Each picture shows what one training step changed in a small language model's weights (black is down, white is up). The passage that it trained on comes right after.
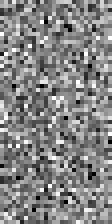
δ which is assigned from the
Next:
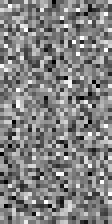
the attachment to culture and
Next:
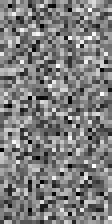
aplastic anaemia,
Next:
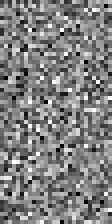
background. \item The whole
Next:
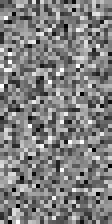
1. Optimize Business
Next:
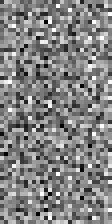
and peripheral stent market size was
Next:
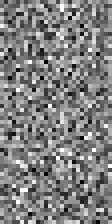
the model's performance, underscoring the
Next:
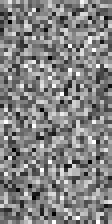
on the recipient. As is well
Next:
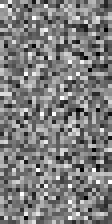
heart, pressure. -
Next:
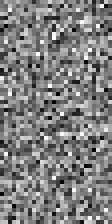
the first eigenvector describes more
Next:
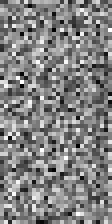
on-shell Lagrangian
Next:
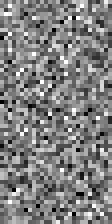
in $p+p$ collisions
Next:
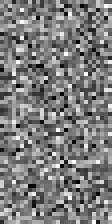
identified 20 key skills, which
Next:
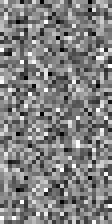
and\ \bibinfo {author} {\bibfnamefont
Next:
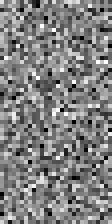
of the flow equation which artificially
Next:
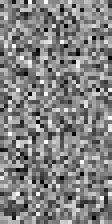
The inversion approach used here is based
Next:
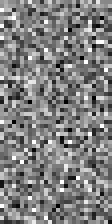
B}d \tilde x^A d
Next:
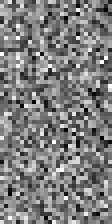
all papers. Avoid national
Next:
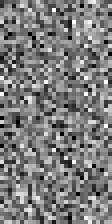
males and eight females
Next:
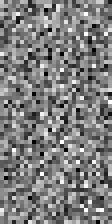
temperature. As a result, physiological
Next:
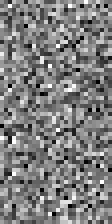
problems. In addition, the
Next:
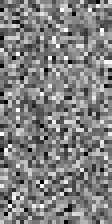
pixel process developed by Lapis
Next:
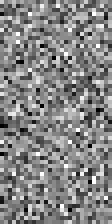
(ID) and correctness of the
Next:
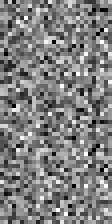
in three dimensions and leads to the potential
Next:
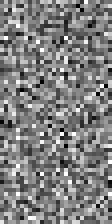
ℓ_i , which
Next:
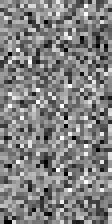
Mass-Transfer Mode for
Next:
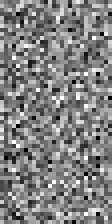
remarked in 1989, that
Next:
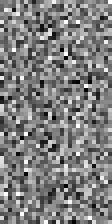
converged eigenstates it
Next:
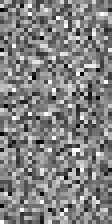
reduction of the gauge group.
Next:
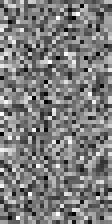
Stability Constant, Metals,
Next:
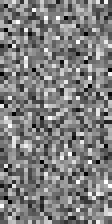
Line Diagram of Distribution
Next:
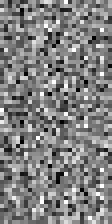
The obtained distribution of the time residuals
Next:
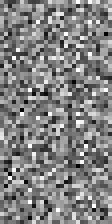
numbers incremented by this
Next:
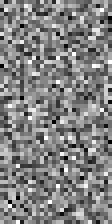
by mitotic chromosome analysis
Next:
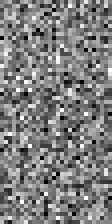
are then written in terms of the
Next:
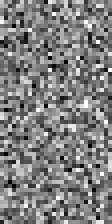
and approved as required in partial
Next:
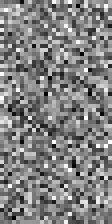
PhD students and young
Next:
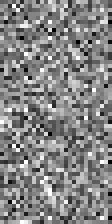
Proportions of each section were
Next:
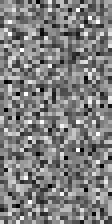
+ \frac{KN_S
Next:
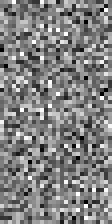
are measurement artifacts that may
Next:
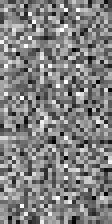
methanol and ethyl
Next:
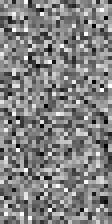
Zwicky Transient
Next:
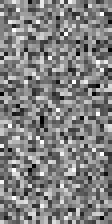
Additionally, the shape of
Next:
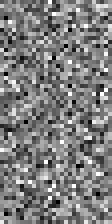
expressed straight forwardly in
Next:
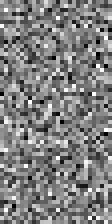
object of our interest considering the quantum
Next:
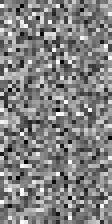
present study was to provide a structural
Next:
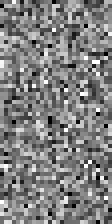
$k_S$=0 we sometimes
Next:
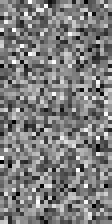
materials, the concept of emergence
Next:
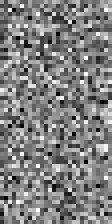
observation is consistent with the prediction that
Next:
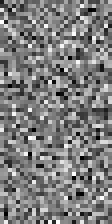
of the light of a galaxy,
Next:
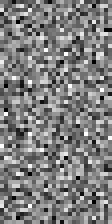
\frac{\partial}{\partial B}
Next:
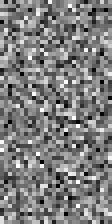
(2^7) simulation runs
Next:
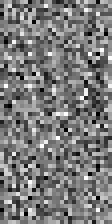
national, regional and continental
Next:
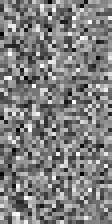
causes the anomalous current
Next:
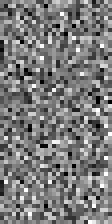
an equivalence relation.
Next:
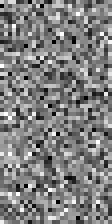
effects of CO₂ and other environmental
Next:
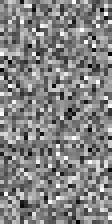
version (in contrast to our
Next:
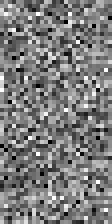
ruled out, as so many factors
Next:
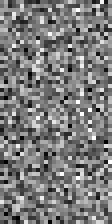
debate, provoke and
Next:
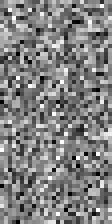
mean-field configurations $\{
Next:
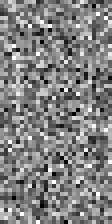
with Advanced Vector
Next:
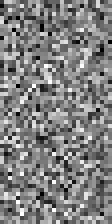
on each other with each iteration.
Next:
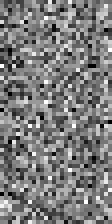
PWA might consider an alternative
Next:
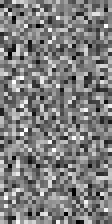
his own characteristics, from
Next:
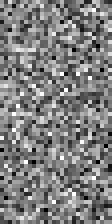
loss model Log-distance
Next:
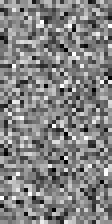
simultaneously with higher accuracy and
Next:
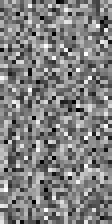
two electrons filling the inner
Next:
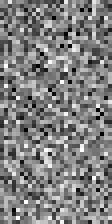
power of each particle. This gives
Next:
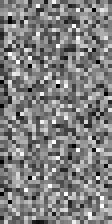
permanent indentation using the method based
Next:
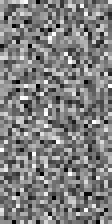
almost everywhere, since we do
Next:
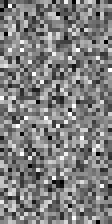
after randomization of 150
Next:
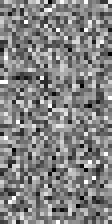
the weak washout regime
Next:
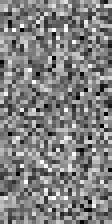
playful activities, thus
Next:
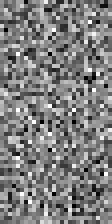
were made where the respondents did
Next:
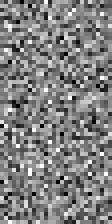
supports earlier findings
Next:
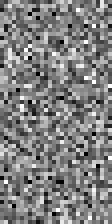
1.5~mas found between the
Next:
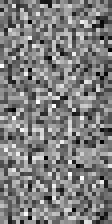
learning. Concerning improving
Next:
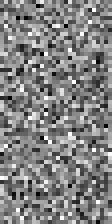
during auditing but can still
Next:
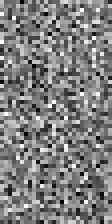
a plot shows a power-law
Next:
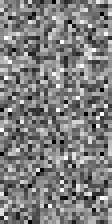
implementations for speech enhancement
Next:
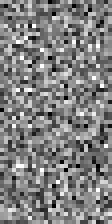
much smaller than the WIMP
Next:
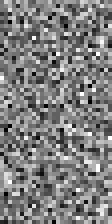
Code We consider it expedient to
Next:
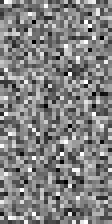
experimental groups have recently reported
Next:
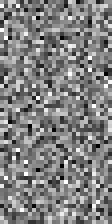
a large sample of unbiased
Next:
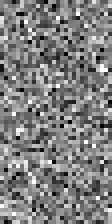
Two breed variants were developed
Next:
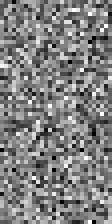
pairs in view of the first
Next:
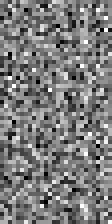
the thermal diffusivity within
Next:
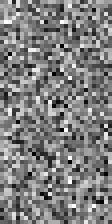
FRBs with fluences near
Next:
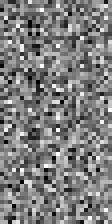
the thermal conductivity and resistivity
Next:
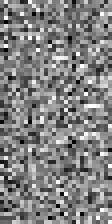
been shown that the orbital frequency and the
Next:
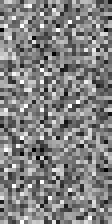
Southeast coasts, including an
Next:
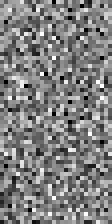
we discover the appearance of new
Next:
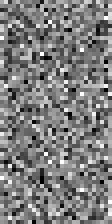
Developer can opt any approach
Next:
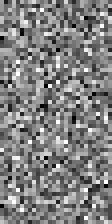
lengths of successive
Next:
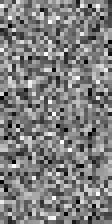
in right ascension to provide an
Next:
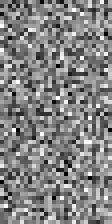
these states come to the top of the
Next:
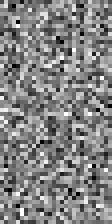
zinc isotopes for 40$
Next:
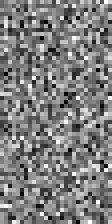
automated disease detection will
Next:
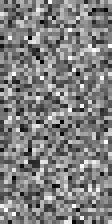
calculate the pASFs shown in
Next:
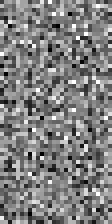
a highly noisy environment due to
